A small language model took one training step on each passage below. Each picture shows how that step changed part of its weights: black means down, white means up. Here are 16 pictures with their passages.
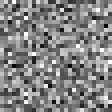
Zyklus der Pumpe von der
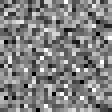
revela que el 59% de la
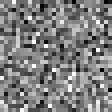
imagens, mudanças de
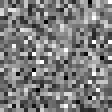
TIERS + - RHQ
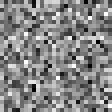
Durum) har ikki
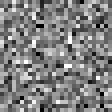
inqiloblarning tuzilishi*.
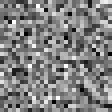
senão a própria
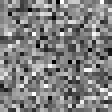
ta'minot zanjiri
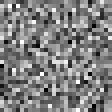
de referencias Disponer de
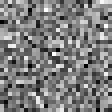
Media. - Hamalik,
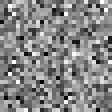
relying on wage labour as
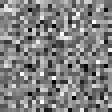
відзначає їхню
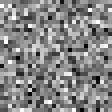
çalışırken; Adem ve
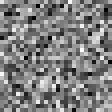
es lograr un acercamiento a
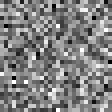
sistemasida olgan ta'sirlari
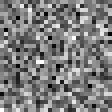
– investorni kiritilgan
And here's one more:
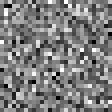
atravessa todo o processo
